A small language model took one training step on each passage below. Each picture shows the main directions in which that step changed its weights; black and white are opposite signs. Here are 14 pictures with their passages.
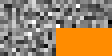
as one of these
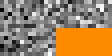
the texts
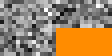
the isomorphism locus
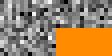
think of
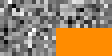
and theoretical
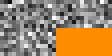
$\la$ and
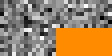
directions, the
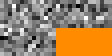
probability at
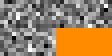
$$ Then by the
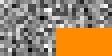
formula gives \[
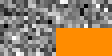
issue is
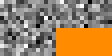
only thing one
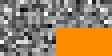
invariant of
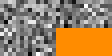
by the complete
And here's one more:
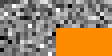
has proven
